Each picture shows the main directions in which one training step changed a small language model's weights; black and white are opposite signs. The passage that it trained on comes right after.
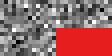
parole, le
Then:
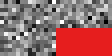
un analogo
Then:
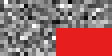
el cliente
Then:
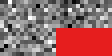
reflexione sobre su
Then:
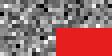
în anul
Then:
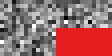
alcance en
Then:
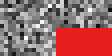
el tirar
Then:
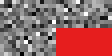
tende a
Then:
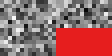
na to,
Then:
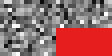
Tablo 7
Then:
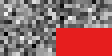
quanto ao uso de
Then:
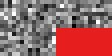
в этом
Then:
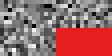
tas sophie
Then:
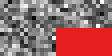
os suportes
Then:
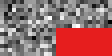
possibilidades de
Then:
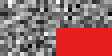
modelga asoslangan
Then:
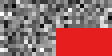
apoiar o
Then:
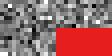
ETA) по
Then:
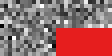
com isso o
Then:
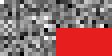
de estresse
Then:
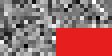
través de
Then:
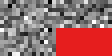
USE OF
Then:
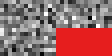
el efecto
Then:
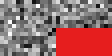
eden dış
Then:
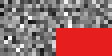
sendo claramente
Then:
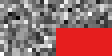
tarmoqlari va
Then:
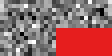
kompaniyasi uchun
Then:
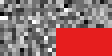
and provides
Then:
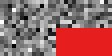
existentes no Brasil
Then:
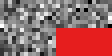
связи с
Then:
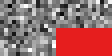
orqali til
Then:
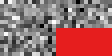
confirmação dos
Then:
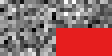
profesor o
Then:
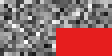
aims to
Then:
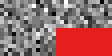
Department of
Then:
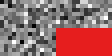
dad social.
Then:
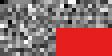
in certain
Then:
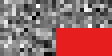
da reforma
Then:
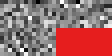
restos de
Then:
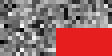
porque el
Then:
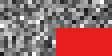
то, с
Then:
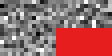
hasil bahwa
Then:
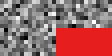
del cambio
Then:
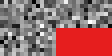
где га
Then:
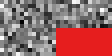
de valores
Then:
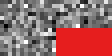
Fähigkeiten und
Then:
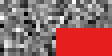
do informacji
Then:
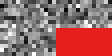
evento, ou
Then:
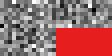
eselon 2
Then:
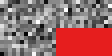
esses objetivos
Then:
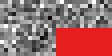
як і в
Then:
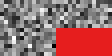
o coração e
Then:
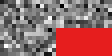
of hidden
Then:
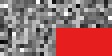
salidas para la
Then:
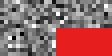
deb atalgan
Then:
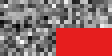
de datos,
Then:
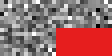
revision of
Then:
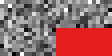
e compartilhar
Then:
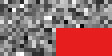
mismo autor,
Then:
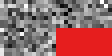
janeiro de
